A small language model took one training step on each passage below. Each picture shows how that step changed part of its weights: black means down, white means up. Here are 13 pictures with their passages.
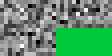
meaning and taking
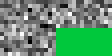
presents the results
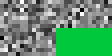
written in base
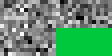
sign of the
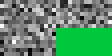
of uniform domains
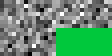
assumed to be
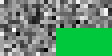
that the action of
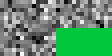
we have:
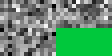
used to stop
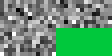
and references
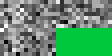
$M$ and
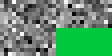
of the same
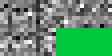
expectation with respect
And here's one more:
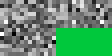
method describes
